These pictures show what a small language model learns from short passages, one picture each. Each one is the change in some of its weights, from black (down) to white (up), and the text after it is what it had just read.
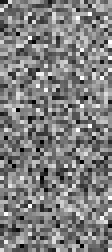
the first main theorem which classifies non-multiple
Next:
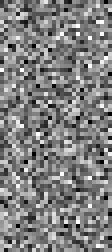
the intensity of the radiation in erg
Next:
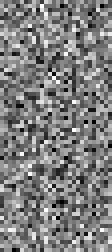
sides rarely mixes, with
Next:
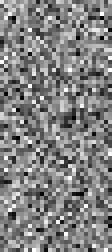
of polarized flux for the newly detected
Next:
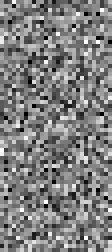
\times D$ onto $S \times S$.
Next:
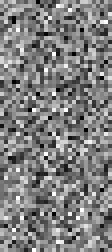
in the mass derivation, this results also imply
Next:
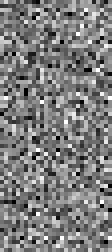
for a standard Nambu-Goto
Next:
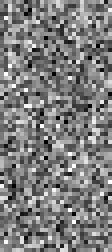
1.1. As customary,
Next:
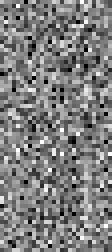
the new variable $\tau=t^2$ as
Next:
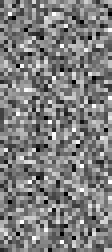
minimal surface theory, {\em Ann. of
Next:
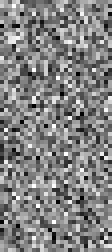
framework because of its costly
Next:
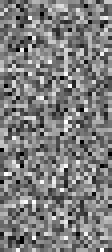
well; the \ce{ND3}
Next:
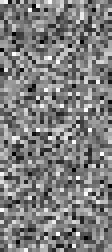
\solution \hskip 8pt The difference
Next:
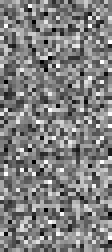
{\Sersic} index increases while a
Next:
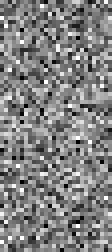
\node[text=gray] at
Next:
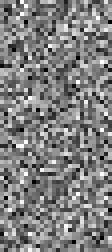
on the duration of trajectories
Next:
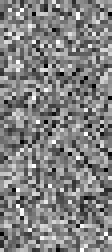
and a gate electrode. This is a
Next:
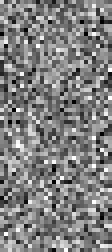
the term for $j = 0$ can be bounded
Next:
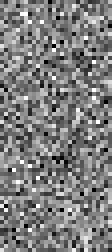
and $\pi_W\circ s$ pulls
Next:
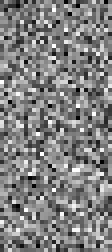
the logarithm of a prime, so
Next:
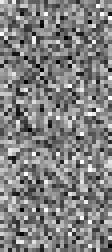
costly to directly use theorem 1 to
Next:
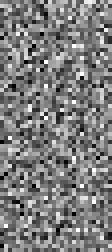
\varepsilon}}(\mathbb{R}^2) \cap
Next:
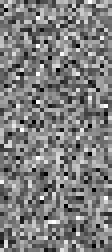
the FT is different from the Kubo formula in
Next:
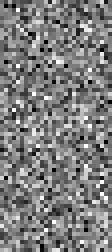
{\rm SGut}_k(G)\cdot
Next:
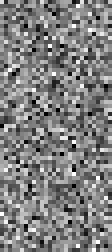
the color white of the region $X$ into
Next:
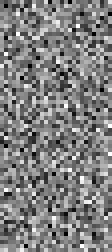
& Uncertainty ($\%$)
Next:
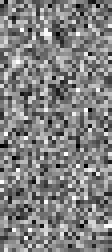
without imposing additivity on the
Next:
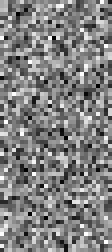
threefold with a holomorphic projective connection
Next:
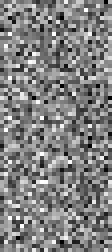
the set of all configurations of points which are
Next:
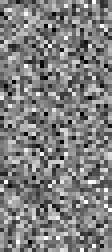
in a YAML syntax, and
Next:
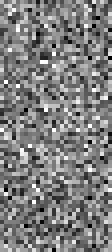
of the color variability, $s_{gr}$,
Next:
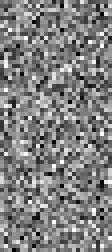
are upscaled immediately
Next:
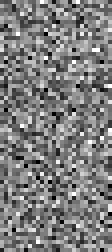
\left[ \rho \left( -\partial_t
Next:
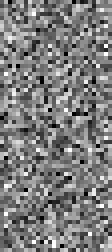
two measurements for opposite magnetic field
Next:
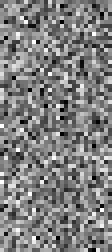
expanding QGP at which the
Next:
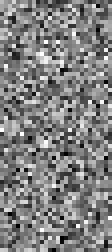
to rate the typicality of each
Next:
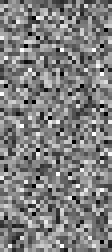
this work we have suggested that the highest
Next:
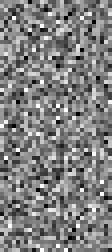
\citep{Tsang_2024} which
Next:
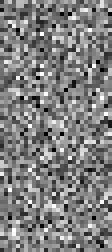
provides a dual formulation for the Hodges
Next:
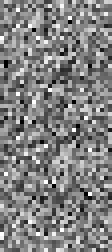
Ad}_A a: A \otimes B \ra
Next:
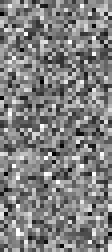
to enable cryo. It is thus
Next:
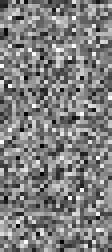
\ n\ge1 $$ completely
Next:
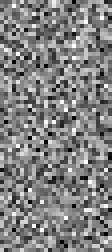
every $t\in [0,1]$ the matrix
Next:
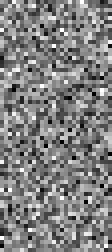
then $H$ is cyclic or
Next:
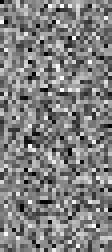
from $\E[K^2]<\infty$ and
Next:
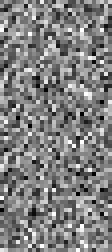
K and spins aligned with the
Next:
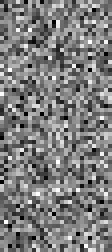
wide applications on smart power
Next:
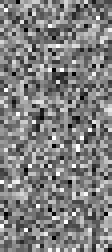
$\sigma$ are the intercept, slope
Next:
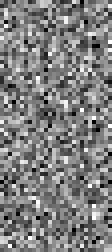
development argue that humanity
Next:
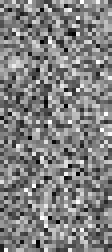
analogue of the atom bound by the
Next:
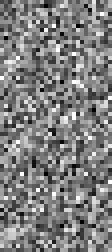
proton energy. The stopped muon
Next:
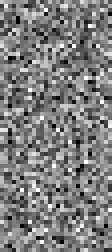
$R^iq_*(\Pcal \otimes
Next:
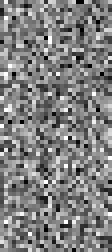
discussed in \cite{BKLR},
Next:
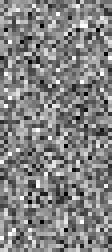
noisy scenarios, respectively. This is
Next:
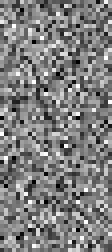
exists in software code and whether
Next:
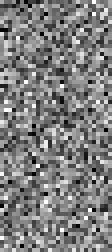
M$. The resulting system is thus given by
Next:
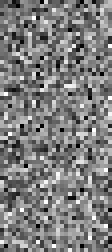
\betalim) - \mbar \}
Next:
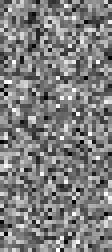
smaller values of $\ell$, local variations in time
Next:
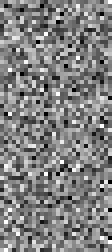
was confirmed numerically by
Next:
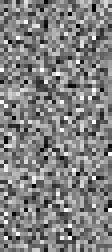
research world and consumers
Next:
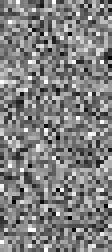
As a consequence, very little
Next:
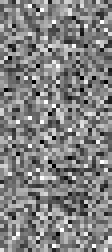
the first term on the right-hand side of
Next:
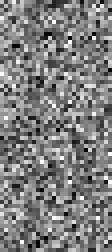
lines and sampling range for the
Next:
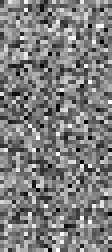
Eugene Cheah,
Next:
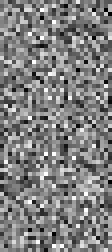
which is a natural form in five-dimensional
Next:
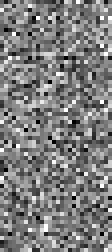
this system we will use a different method, which is based
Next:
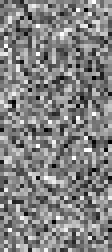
used in the post-processing section and the
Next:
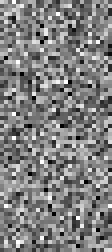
to be the atomic values. These
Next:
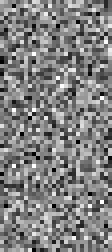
We begin with the proof of a basic
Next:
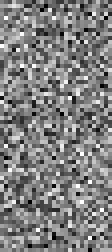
red cross and the Gaussian
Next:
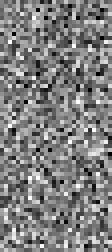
of $\widehat{M}_{n}(z)$ in the
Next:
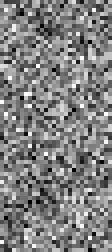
in this popular package is Lasso
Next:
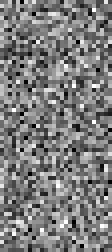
T}$? \end{Que} \bigskip
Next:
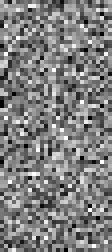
$f$-minimizing, among
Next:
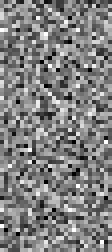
the FROSch package in
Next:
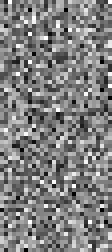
11.8 (short-dashed
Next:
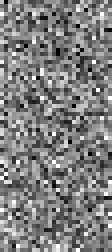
and light green (least
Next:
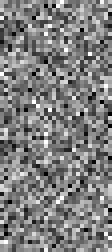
greater in comparison with the
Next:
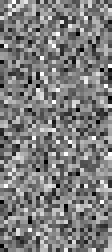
with a fixed word metric on it there is a constant
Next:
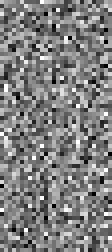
the Dirac operator because of problems related
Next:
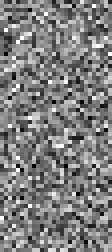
before the regression analysis. In this
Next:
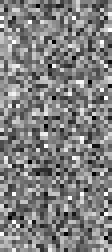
dependence of galaxy detectability on
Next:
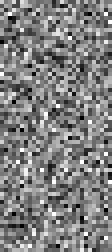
squares of the absolute values of
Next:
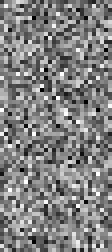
Informatics and Mathematics through an
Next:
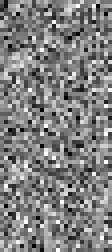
when either the domain or the range of the
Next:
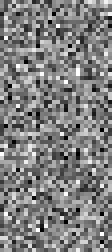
if it was, then $D(H)$ would be
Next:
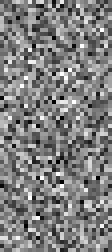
$\check R$ vanishes if
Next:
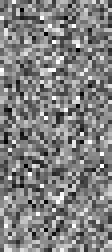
\Phi) = \begin{pmatrix}
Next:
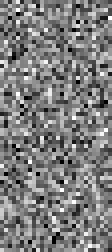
has $\varphi(r_1)$ many
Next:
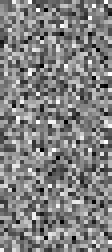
for NARMA10. The standard
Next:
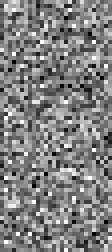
points, they are double points in which two different
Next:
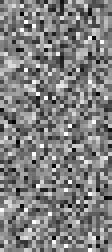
called a family of trees of
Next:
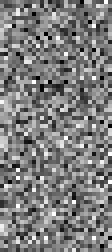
1$) is needed firstly to determine
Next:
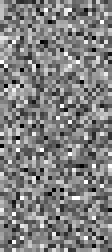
systems has implicitly assumed the absence
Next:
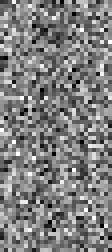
< N-k < L = M$. So assume
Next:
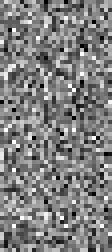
quoted in [CKW] asserts
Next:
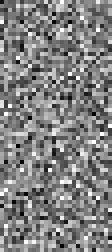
theorem can also be proved: \[
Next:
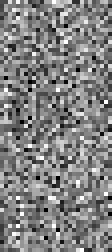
the first step, that is, allowing only
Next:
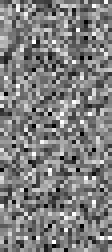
let $M[\bullet]$ represent
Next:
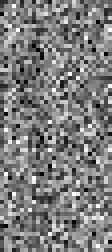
polarizations, which makes it
